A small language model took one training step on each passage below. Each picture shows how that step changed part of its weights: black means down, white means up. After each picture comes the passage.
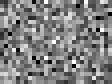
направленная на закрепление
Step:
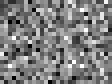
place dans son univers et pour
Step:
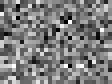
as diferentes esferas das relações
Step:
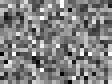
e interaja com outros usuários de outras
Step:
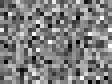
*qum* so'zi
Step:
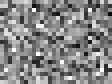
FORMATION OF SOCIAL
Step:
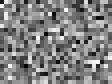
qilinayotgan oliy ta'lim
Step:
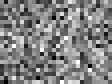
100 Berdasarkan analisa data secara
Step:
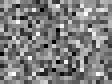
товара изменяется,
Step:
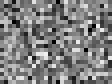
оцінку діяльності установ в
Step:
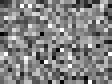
yechiladigan bir nechta
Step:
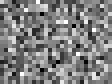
the MFI are:
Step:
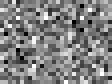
Robotics; Mobile
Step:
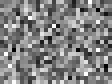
la manifestación del elemento
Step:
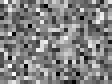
Makka, Madina yoki
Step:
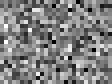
Под активностью личности в
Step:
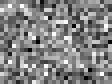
formação de professores: artes,
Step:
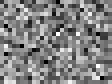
iboralardan ma’lum bir
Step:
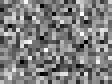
достаточно зрелыми
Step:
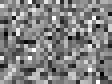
издательскую практику
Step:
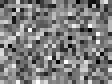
desenvolvimento da autonomia e do
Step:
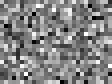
which most affect child
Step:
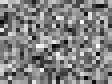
da língua e os
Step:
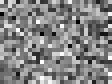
zmuszeni do
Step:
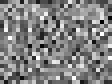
tayyor andazalar, belgilangan
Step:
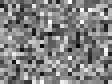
getmiş gelmiş.”
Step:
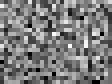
Metadaten dar, die den
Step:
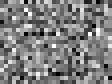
regions and prefectures,
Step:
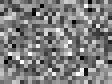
ugli, Sotvoldiyeva
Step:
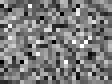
қилиш, уларнинг қулай
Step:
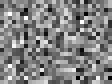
9. Малюга,
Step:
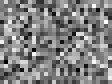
ichida samarali o'zaro
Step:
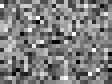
деформации, алгоритм
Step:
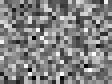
nu-mi place asta.
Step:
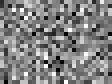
Interdisciplinary integration
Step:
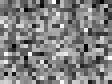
komponent eksponensial
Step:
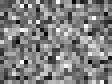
limitazioni al diritto
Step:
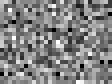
структура фінансового
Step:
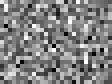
устидан прокурор
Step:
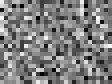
қаторда, арзон
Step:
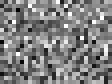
Scurry, T.
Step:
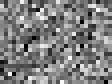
cet accompagnement
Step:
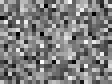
entendendo suas potencialidades e
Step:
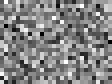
Фанлараро интеграция
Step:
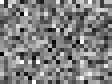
a indiana produziu o que
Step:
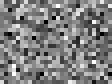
intuitif, sehingga
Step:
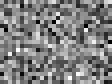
Выводы. Таким
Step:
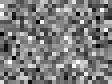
fim de eliminar a
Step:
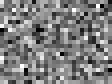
şeffaf olunması
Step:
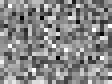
nufuzli xalqaro dasturlardan
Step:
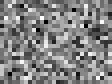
deber de debida diligencia
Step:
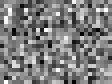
al. Multimodal adaptive
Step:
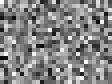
edilməsi prosesi
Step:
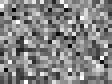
of the basic translation
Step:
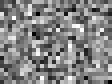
resaltar la participación activa
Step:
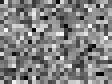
tavsiya etiladi. Bu texnologiyalar
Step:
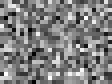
Salento, Lecce.
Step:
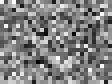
oponentui pačiam
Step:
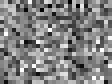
faoliyatini yanada rivojlantirish,
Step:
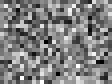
pour une posture positiviste.
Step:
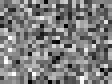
fuentes de información, incluyendo
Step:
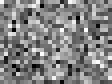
qiymatlarini to'g'ri
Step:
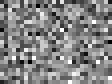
шахсларнинг ҳуқуқ ва
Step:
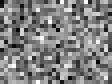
ushlab qolgan. Ular
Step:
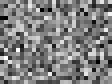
detrimento dos direitos dos
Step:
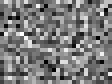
920, voorheen in
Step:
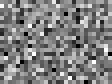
заходів тощо.
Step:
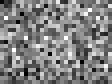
la o secțiune la alta
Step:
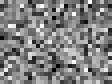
adalah metode kualitatif dengan
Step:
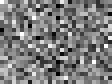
del ser humano, y el mayor
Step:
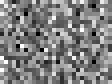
and to the Executive
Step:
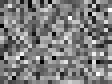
aplicar a teoria à responsabilidade
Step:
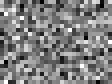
aniqlandi. Jadvalda
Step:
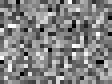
Oni S., Faworaja
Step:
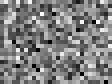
к нестационарности
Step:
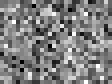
is a well-developed
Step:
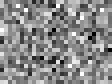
AS A STRATEGY
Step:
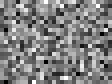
menjana motivasi, sistem maklum
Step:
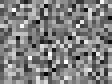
По ферментативным
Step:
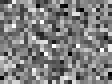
oʻquvchi bilan hamkorlikda
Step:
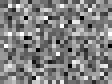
administrat de către
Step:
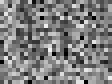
kerak. Nerv yetgan kanal
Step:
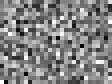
the current context of climate
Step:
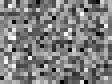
shaxs sifatida shakllanib boradi.
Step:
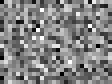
tasodifiy miqdorlar va
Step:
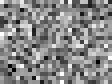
مقاعد الدراسة
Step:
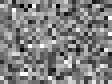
a nuestras lenguas
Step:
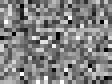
E. G., Aykaç
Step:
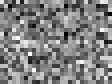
Аprobация системы
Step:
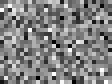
Новый, рыночный
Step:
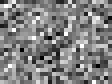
aureus piper.) Dan
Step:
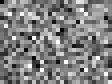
tolerancën e
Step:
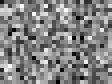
5. An Analysis of the
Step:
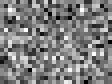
ўзгариб боради,
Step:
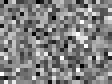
aplica el estímulo entre los
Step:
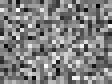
bobomizning ilm
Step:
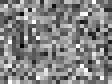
Ligonniere S.
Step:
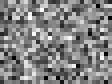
observations suggèrent que
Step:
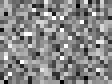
ijodining eng harakatchan
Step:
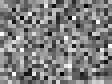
respon emosional pada konsumen
